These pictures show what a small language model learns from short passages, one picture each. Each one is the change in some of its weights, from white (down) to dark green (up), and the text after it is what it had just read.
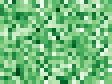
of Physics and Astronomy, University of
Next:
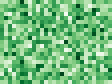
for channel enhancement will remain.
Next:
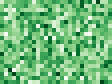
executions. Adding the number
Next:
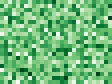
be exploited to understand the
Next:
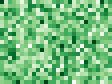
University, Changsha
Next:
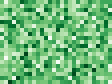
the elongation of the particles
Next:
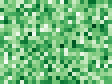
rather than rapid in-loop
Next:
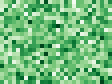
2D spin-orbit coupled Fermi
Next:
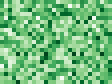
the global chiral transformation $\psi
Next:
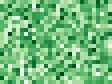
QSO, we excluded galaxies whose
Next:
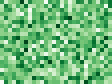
implementing momentum conservation is understood.}
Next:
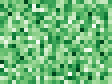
blue galaxies have little dependence on
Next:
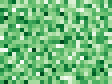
q}_{ij}$ becomes the unit
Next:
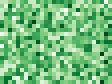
spectrum and RG running of the
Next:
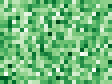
with the required non-linear
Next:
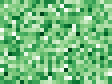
into simple integrals. Here, we
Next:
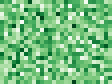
quantum particle hopping on a
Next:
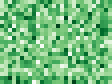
total current around the toroid;
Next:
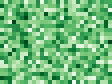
the likelihood that problems start to
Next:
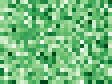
offer only undominated
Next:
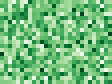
This ensures efficient lookup and
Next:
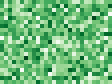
the power radiated in different
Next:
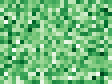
this exemplarily shows the
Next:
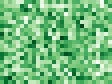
50 values of the parameters were obtained
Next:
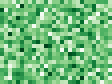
separation of variables method.} (see
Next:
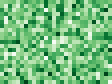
relation of each system is given by
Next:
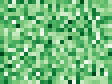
values (to limit the number of
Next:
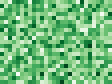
The right columns show the
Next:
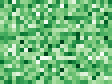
utilize a neutrino beamline
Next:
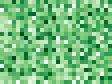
educational system developed by
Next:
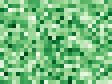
conclusion is that, indeed, the
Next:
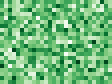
the physics fundamental Maxwell equations,
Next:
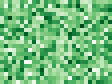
process within a system would be
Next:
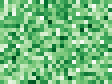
or Polyakov's
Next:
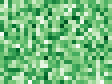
shown in Table 2 and Fig.
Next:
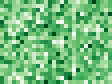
\textit{WEC is
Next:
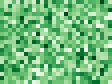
currents was determined in the measurements.
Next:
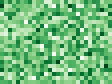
of geometrically distinct media
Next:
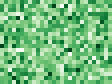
properties at phase coexistence
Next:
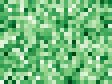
to such states and shown, for
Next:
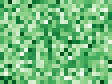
open up a new scheme for the
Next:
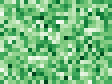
If SGWB cannot be
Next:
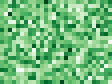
not a sum of known quantities.
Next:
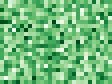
, \end{equation} reduces
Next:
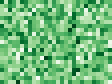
The discovery of such quantum states
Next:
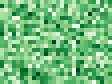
aims to enhance sample quality by
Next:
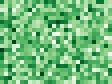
to maximise the flux of
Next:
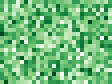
limit the total shear experienced by
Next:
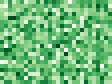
on the phases and amplitudes we choose
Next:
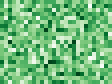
the central part of galaxies. To
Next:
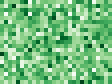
March 2011 $L'$ which
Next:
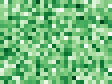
in the time direction, and the
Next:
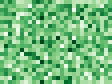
reasoning abilities, uncovering
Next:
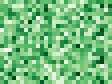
$\Delta(\vec k)$ vanishes
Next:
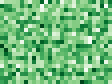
has several advantages over the differential
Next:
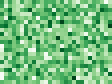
the time-varying
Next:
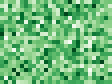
velocity fields by fitting a Gaussian function
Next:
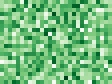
can be seen on the right of
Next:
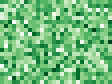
\cite{S86} and
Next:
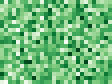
while separately modeling their dependency structure
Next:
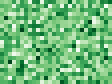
denote cases which can fall in the
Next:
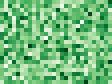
increased by the interaction between mode 1
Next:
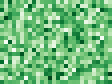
sea-level. As noted
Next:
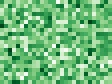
simulations coincide with those predicted
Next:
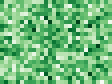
France or the incunabula
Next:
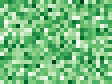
(LMC), we see that
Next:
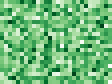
fluctuation of the spacetime metric
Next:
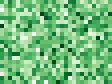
It is not easy to explain the
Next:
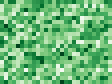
{Kim},\ and\ \citenamefont
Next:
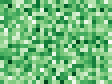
intra-cluster and
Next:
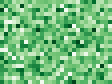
\otimes \sigma_3,
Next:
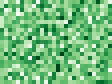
for example, the negative refraction
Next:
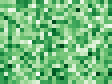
is also necessary to augment the
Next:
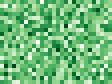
phases develop a crossover from a
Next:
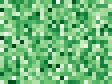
for all $2n$-long
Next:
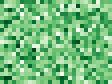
role in the formalism of the extended
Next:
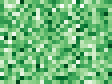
people around the world depend
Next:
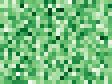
exclusively when the relevant energy scale
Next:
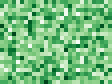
Research Institute, Russian
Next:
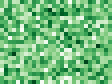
this step, we analyze both
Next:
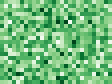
physically and logically isolated from the
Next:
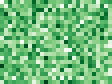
sites are equal. (ii)
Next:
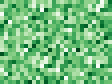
KM3NeT observation is
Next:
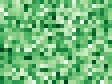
Lombard style adapted
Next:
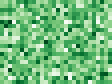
framework of the dispersion relation technique.
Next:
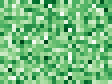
can only consider a subset. It
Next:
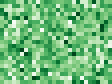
systems. Various organizations
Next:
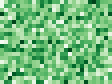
\section{Existence of
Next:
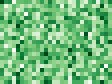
dissociation into a pair of
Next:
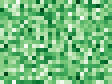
inputs which can be represented as a
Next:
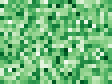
reception for FSO systems with
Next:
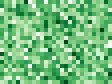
ASR from the original dataset.
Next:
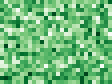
unit cell to another one that has
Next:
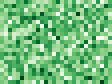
of ZrSiO4 experimentally
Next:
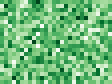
an \emph{affine}
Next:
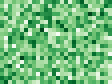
neutral gas along the line of
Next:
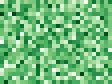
s}$), and CR pressure fraction
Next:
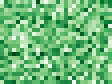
to not affect the interpretation of intensity
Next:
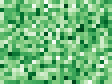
phenomenon begins between times
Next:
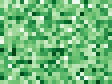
induced by the cycloidal
